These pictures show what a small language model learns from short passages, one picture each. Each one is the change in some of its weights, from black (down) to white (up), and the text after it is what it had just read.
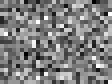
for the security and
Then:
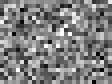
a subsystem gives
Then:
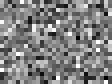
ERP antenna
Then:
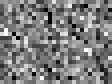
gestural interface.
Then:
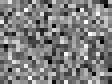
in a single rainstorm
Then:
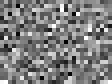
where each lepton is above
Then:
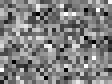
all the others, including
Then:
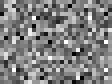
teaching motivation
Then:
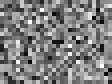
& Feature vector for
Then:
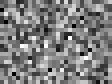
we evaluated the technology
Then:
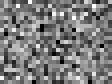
the file size of a
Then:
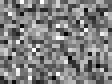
like gusto ko
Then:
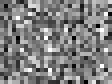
equations of motion only through
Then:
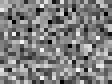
are removed, and
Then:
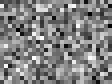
document that explains the
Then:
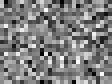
the outermost regions
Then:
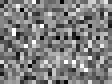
respectively. Pretest was
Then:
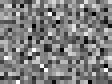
Initially, all the
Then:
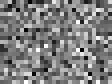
for the superconducting
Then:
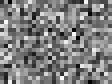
to strengthen the
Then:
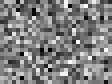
as one of the major
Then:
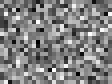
of the potential security
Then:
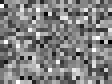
the upper bound for
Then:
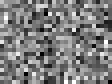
result image to match the
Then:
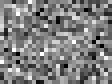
in the design layout Table
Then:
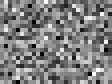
bending magnets at
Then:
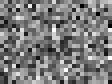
of IP Rights,
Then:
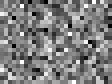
well described by coupled
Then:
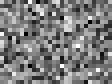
underscores the
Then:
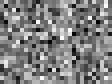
of 250 subjects.
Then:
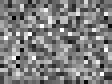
now displaced from
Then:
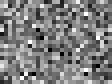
E, Barillot
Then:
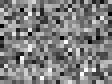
at large scale (seals).
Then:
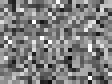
– Standard Operating
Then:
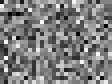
of the Aeronautical
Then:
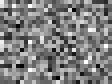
stress tensor and
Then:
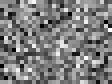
we presented the transcriptome
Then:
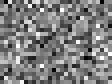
the event of mechanically
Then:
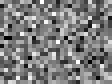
be produced through a series
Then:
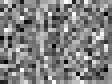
demonstration of the
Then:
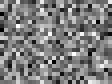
significantly higher than that. In
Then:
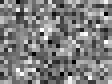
standard deviations, whereas
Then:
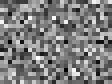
can see, our proof has
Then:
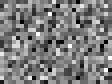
the competition for the
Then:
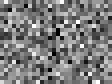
model would be enough to
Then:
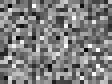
to offer sufficient
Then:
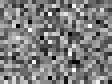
WAYS OF
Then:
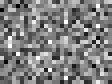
\beta, \gamma} =
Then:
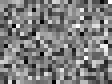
towards the East during
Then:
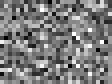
useful for marketing
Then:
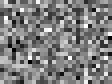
The Covid-19
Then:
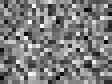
in mastering the
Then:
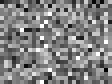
(Ba) for Sr
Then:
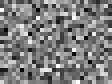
income group Skill
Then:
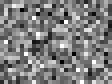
describes the behavior of the
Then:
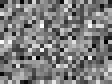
entire arsenal
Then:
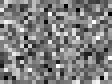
we evolve forward in
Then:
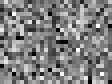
due to its smaller size.
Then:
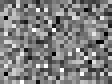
in our experiments, the
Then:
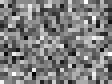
number of propagating
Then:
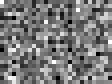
from cif file |
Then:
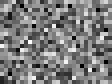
hypopigmentation of
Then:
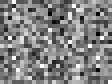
challenges in providing
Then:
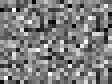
conditions for the stability of
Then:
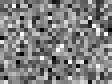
be unlikely to
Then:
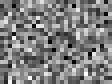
children would like to
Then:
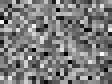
short-cut edges
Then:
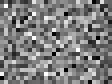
irregular, curved
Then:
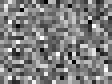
be dominated by positive
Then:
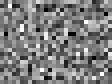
for thiocyanate
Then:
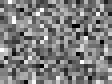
Jupiter Trojans
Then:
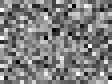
bean and soybean
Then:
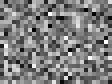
these previous constraints, it is
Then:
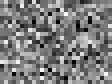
the oral cavity.
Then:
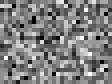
single photon detectors
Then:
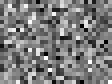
directions of artificial
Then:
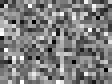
the signal events are
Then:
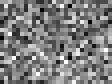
coated with negative
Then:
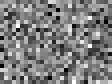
at small amplitudes it
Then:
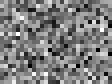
information in its knowledge base.
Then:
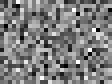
The product owner and
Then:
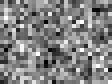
system of psychological
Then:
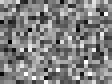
2) has an ``alpha''
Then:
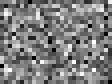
chiral symmetry
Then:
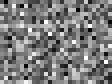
use of the phrase
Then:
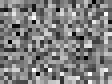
(Θ) is defined by
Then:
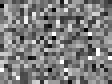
The objectives,
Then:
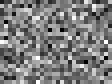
the other RSCG's
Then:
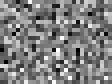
cement of 43 grade
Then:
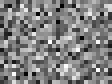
_{\nu \rho \sigma
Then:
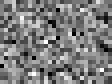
system parameters. We have found
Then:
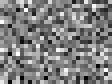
the 21-cm statistics
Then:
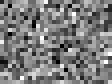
expensive is therefore where
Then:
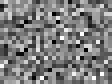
for their administration
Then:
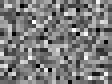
l'industrie et
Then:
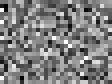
delay, and the
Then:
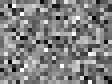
underground. The calculations
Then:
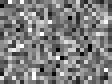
map code: Red
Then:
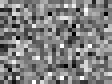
with a given stressor.
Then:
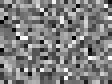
Strikingly, the
